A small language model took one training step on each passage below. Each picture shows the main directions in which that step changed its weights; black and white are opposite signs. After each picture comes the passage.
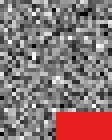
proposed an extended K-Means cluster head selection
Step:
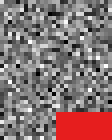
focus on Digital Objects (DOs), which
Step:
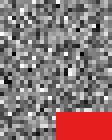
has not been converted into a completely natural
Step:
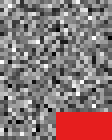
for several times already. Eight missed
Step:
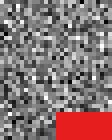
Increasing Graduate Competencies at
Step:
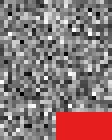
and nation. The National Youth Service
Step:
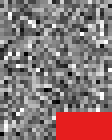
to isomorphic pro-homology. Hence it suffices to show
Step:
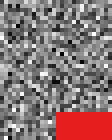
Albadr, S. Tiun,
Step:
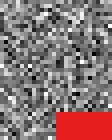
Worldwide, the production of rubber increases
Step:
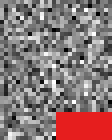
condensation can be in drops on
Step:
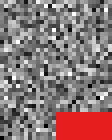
reading habits among Grade 6 learners. Hence,
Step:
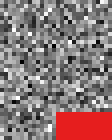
\o a)=u \o a$ we have
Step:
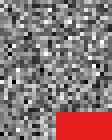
is known that tiling spaces associated with primitive
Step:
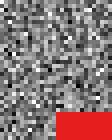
is a "romantic character". After all,
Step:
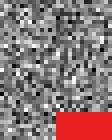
by the graphics power of your PC. There
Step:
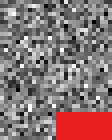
``natural'', we mean here with respect to the
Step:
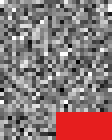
is a torsor under a torus $G$
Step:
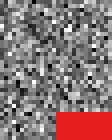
that there was insufficient evidence that physical
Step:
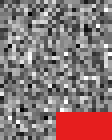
estimated~\cite{CCZ20} with a
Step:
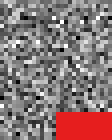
also be experimented. The objective of pilot
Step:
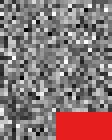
heterogeneous carrying capacity. \item We establish and
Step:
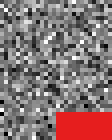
S =0. \] An explicit representation for the
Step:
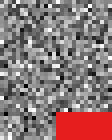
to significantly reduce condition number. Numerous experiments demonstrate
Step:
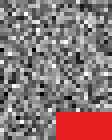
neighbourhood of $\lambda$ belongs to $\RR
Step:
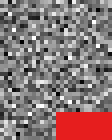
sub-manifolds without boundary. In fact, a
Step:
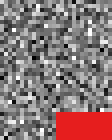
Development Oman (PDO), a leading oil
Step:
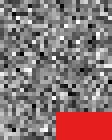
I.: “Colour histogram content-based
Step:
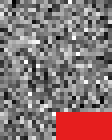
\end{center} \begin{enumerate}
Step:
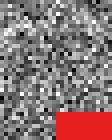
we then have by the Lebesgue Differentiation
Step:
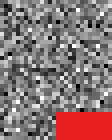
in computing with the coproduct, one should use the
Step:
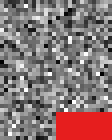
compliance with funders’ mandates is the
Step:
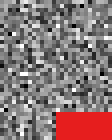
,x,y)\not\equiv0$ simply
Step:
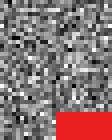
assume Conjecture \ref{1} is not
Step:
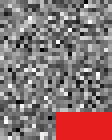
There are significant hormonal changes in both
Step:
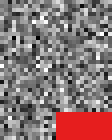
is about date and time, as per our
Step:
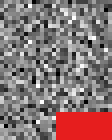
an overview). Indeed, since $F$ becomes a
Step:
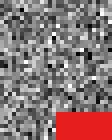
that the phenomenon has expanded considerably, with at
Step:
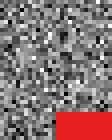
Networks have various issues to examine, such as the
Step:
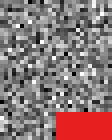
of non comeager semifilters on a
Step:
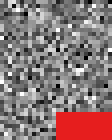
sets increases. The loss of MSE decreased
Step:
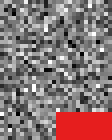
Friedlander and Iwaniec's results
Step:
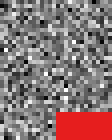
the $E^1$ page of the spectral
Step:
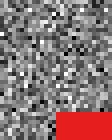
organscale it is important to couple the processes on
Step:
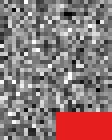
> x_2 \quad \text{and}
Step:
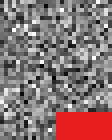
- \beta_h S_h I_v
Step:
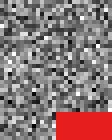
training process. The SinGAN method
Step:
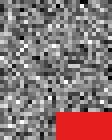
do the hypotheses (\ref{F0}) get
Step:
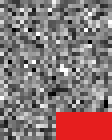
\times 2$ Queer Queer
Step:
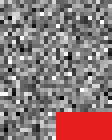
and pests are significantly impacting agriculture. In
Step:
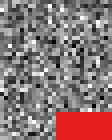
in specific combinations, contribute to poor working conditions in
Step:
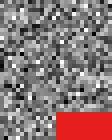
because, at the global level, Europol
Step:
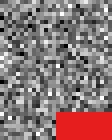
In this context, a labelling corresponds to a
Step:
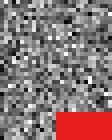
Level 5. Delegating the tasks to
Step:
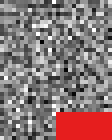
say that $S$ is of {\sl finite
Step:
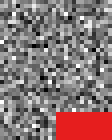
be proven in three industry-relevant use cases
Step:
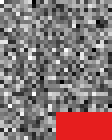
theory for some scalar finite difference schemes : Validity
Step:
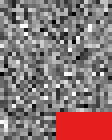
Before increasing production, measures are being taken to increase
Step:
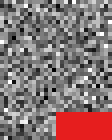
to the processor chip, as well as the
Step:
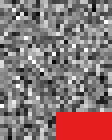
generalizations of the value of the Riemann zeta function
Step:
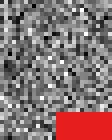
- 2020. YEAR n Evaluation of blood
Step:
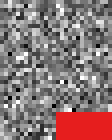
in the range $(-d_i,
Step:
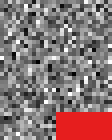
be called as OODBMS; Complex
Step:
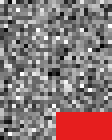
their results are covered in section 4. Finally,
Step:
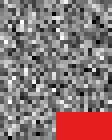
in IMTA systems would be a useful practice for
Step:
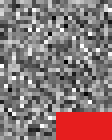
less authors have collaborated on the topic and there can
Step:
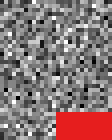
of New Reno and SACK are carried
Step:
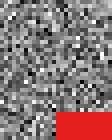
of $A_{\delta}$ for a small positive
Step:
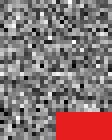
case at the bedside, conducting literature
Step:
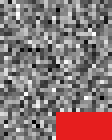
we focused on an efficient structural optimisation method to obtain
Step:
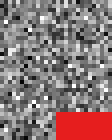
do we live suffering from such irrational
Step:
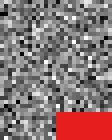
frequency is equal to rotating velocity of
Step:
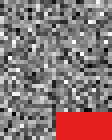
symmetric word is one that is identical to its own
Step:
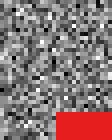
Fano $3$-folds]{Conifold
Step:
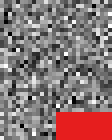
large U.S. fast-food chain was
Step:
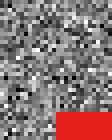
we are given $n$ couples of the
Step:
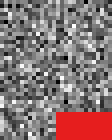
\ref{par:formal-defos}, we
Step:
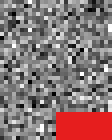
demonstrated that IDPs have crucial roles in
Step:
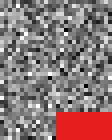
Moreover, we have $M=R(\theta)$
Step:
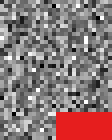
this is an application of the Wolfram
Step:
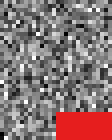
and M. Healey, "Continued
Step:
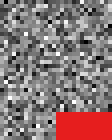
for Broadband Wireless
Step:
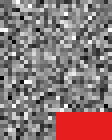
This enables the development of models capable of recognizing
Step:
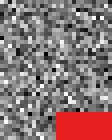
memory circuit in a wide range of temperatures,
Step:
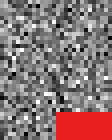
there exists $\phi\in L$ such that
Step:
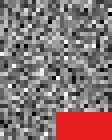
statistics has shown that pipeline right of ways has
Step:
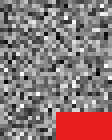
Culler, T. Roscoe,
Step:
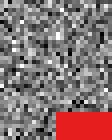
student, also affect the development of students' individual
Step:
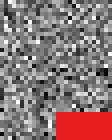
Housing Deliverable 4.6
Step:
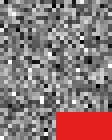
Ambrose and Griffiths
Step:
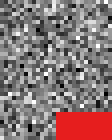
of order $1$. Therefore the probability that it is
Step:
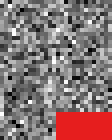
$A$, are \begin{eqnarray}
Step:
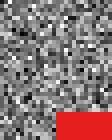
$y_n(c)$ in a form as
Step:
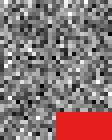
with TVE Coordinator to identify possible
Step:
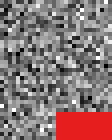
the drift. All of the coefficient functions in
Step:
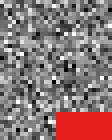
optimizing thermal parameters and improving packaging hygiene
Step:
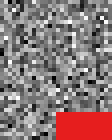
and reduces counterfactual control-channel
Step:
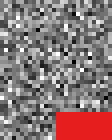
the error between the predicted and actual yield (Table
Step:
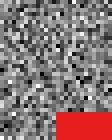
effect of zinc oxide using other models of
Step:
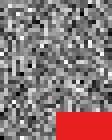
image of $f$ is either trivial or is equal
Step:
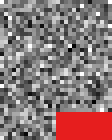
mailing usage by reducing or compressing
